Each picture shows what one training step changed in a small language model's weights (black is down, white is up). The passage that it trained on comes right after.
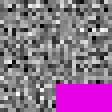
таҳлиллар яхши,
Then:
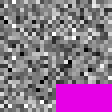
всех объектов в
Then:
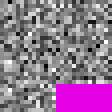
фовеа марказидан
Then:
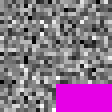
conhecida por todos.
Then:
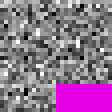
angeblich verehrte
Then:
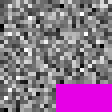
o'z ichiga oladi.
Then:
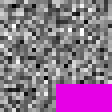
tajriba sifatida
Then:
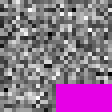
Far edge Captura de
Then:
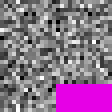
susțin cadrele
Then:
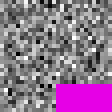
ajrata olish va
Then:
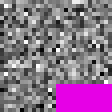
der Raum oder die
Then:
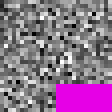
qo‘llay bilish —
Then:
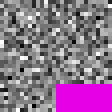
funksiyaları yerinə
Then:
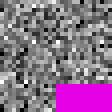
verhaal. Een verhaal
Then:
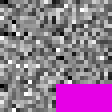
– FA – UFBA
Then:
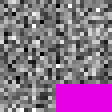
сегодняшний день
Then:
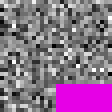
gaz à effet de serre
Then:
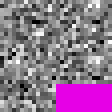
it was observed that
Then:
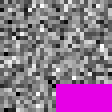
symbols are
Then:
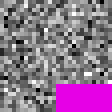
juda yaxshi bilgan
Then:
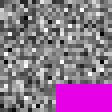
los padres, la salud
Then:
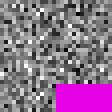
SHARE COME
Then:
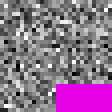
Acesso em: 12
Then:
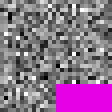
- Suchilin, N.
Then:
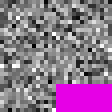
peso corporal foi
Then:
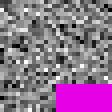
de EPI pra toda
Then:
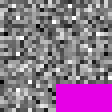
Melinda Gates
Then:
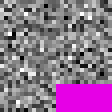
keltirdi. Ular o`zbek
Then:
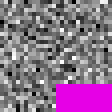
Пресняков Секція
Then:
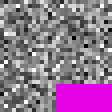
ресурс] //
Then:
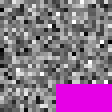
revealed. At the
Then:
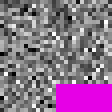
pul bilan ta'minlangan
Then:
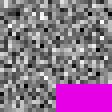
цілий ряд
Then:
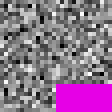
yoshlarning gapirish
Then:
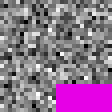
por pagamento, compensação ou
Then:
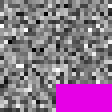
dari struktur ragam
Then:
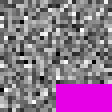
ada di PT. Hindoli
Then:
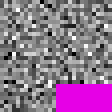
qilib berish hamda bu
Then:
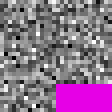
la discrétion, la
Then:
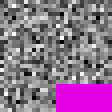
взгляд») --
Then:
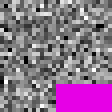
Se recomienda
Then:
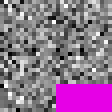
Тоже можно сказать
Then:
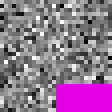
teruji validitas dan
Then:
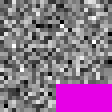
2) што се тиче
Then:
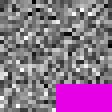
— o Conde da Barca —
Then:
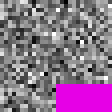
gacha kuzatilgan.
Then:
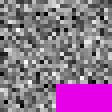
educativo com a qualidade e
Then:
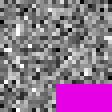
the goal-oriented process
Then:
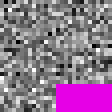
Text: electronic
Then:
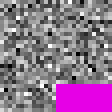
цьому контексті
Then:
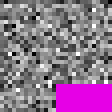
centros urbanos é
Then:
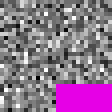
carrera. Por lo
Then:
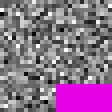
aula, os professores
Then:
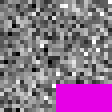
bir plastinka alohida
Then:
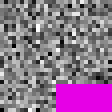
registri, kasb
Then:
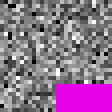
Anjumani rasmiy
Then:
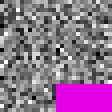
ma'lum (maktab
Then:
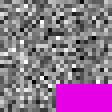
causam aproximadamente
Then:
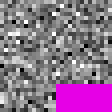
João Baptista
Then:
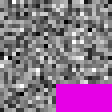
juga terus mengalami
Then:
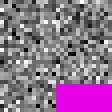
de 24 revistas
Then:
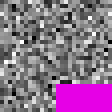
koʻprik” deb
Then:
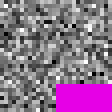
o'tkazish va ular
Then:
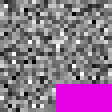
intensif di Kecamatan
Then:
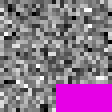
toshbosma nusxalar
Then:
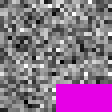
São Paulo,
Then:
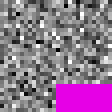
samarali ish usullari bilan
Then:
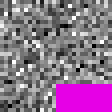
de los lugares más
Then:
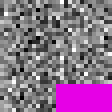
tarbiyalash, metod,
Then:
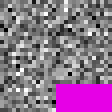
de kan anvendes i
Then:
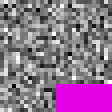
taranglashga olib
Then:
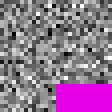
Os peixes de
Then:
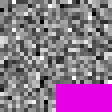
jamiyatning ayollari
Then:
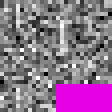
- Togral, Ö.
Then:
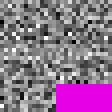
в бібліотеці
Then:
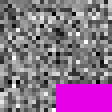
ma‘lum bir yoki
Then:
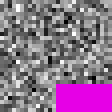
demografik tarixni
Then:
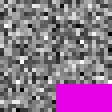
esfera de governo;
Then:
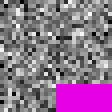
this context, the present
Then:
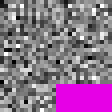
para pensar num planejamento
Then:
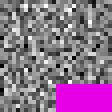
leaning towards
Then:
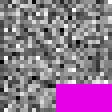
Так, представитель
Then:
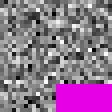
é um órgão que
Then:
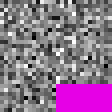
формування стійкої та
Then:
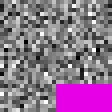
dairy cows during a
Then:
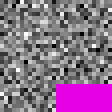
de 5m x 5m.
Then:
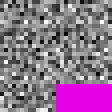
तर कधी
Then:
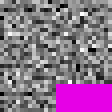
bo‘lib, ulardan teri
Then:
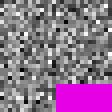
com os avós e vivem
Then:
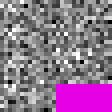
у вирішенні
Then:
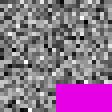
worden slechts
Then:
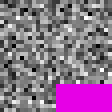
ta'minlaydi va
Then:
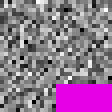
тому же семейству
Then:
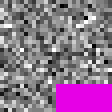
(BEI) selama
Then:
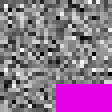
de praktijk en
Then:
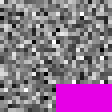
yig'ishtirish oldidan 1
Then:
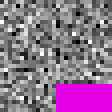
el campo laboral se
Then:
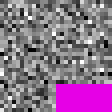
de Caxias do Sul.
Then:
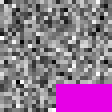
jozibador va orazli
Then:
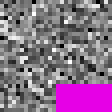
Fundación Amanecer,
